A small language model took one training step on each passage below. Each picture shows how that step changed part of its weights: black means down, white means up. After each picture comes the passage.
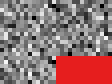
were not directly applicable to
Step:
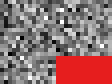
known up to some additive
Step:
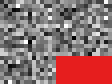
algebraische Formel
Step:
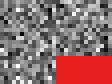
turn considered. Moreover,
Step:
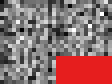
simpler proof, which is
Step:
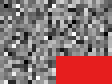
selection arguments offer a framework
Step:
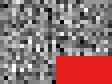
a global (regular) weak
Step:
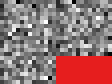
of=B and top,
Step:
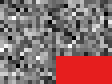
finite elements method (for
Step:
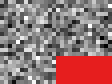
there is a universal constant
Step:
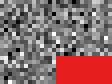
A slightly more convenient definition is
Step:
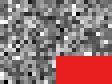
is $\half \tr
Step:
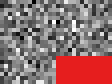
linear combinations of continuous linear
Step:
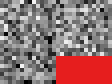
$uv$ be a Hamiltonian
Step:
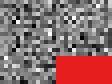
\newblock International
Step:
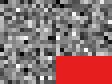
D}(\mathcal G)
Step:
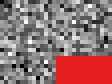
la r\'elation
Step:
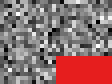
critical in many applications. In
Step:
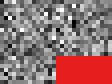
in its own way.
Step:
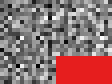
due to data preparation
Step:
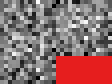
(iii) The character of
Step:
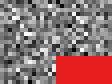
E^{\prime}$ is
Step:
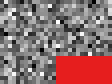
J^a (\alpha,
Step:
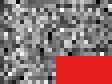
of classical Hilbert modular forms.
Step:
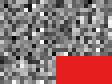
the first main contribution of this
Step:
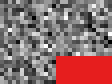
11pt In order to recall
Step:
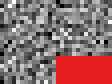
Logic and the
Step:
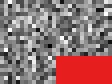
to regime $ |\lambda|
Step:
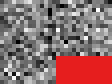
corks. However, in
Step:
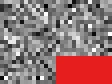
but no pair of elements from
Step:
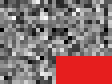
inferred model depends on
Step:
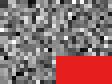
the nonsmooth regions away from
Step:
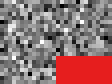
Sz\"usz applied
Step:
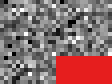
surface singularities requires the smallest amount
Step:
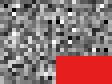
a nonstaggered
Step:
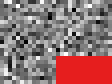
$\sigma_j (
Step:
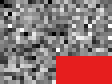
literally to the case
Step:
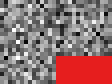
and $i$ such that
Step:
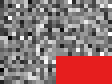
composition of the wind and
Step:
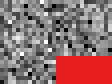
those which are not. From
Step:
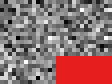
then convexity $\Rightarrow$
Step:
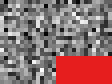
(Note that the first cap
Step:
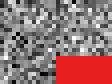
of the form $\sigma
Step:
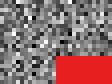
and jointly continuous in corresponding
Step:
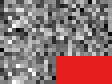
Trans. Fuzzy
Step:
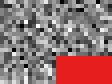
Hewitt and Ross
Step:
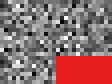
whose proof is very similar to
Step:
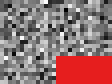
procedure when the horizon goes
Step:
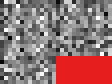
of interchange for the
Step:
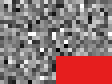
its holonomy algebra it holds
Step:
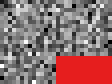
minus the right-hand
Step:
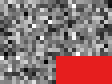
links turns out to be
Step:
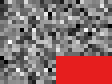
provided by DFG grant
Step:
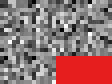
the OLS computation of the
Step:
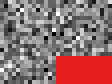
it is not expected that these
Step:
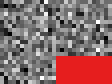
Lipschitz continuity, monotonicity) play
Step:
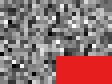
now use this to establish the
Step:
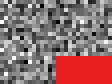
S_x$ and
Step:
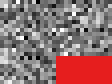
is easy to see that whenever
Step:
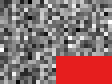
semicontinuous on
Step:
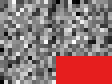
(iii) it has the
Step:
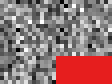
is oriented so that it is
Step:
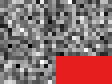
and $r$. More
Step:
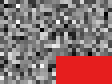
we study Classes of
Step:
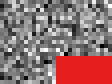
several clusters forming, we
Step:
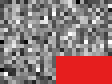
from a tree, and,
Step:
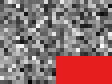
tags: % On
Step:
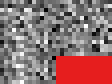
are fixed and rational.
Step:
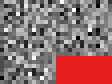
property for locally free sheaves
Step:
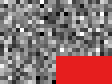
and $\phi\in
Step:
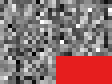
hold, we would compute the
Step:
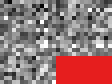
greater than or equal to the
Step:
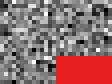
general parameter values) and works
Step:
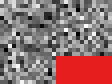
with. There are some natural
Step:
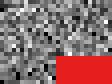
other metrics are clear because of
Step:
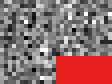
The sequence ${\bf a}$
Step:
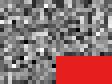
the BS associated by UE
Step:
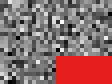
our grading conventions \[
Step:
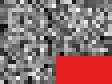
of $20000$ trajectories
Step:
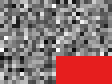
(the following argument is available
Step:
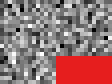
with the holomorphic sections of the
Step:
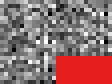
neighborly partitions and nets
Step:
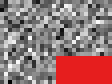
words, it is a flat
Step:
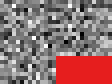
criteria aimed at
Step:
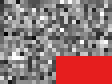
of our surface-wall
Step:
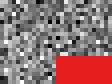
each non-negative integer
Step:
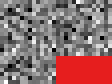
not make use of any
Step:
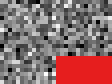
that the coupled system exhibits
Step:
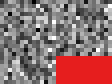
power exchange between adjacent
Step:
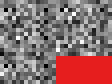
left hand side is always zero
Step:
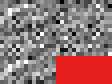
\neq \emptyset}
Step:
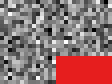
examine the remaining summands
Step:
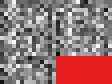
in the smooth dual of a
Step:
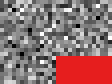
left Kronecker quotient
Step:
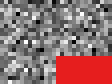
y/h \to
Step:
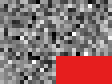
Thus it follows that the space
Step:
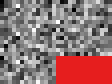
readers (for example,
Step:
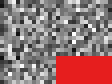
of the equation which is
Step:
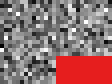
holomorphic, for every coordinate
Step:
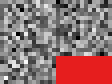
approximated with its direct
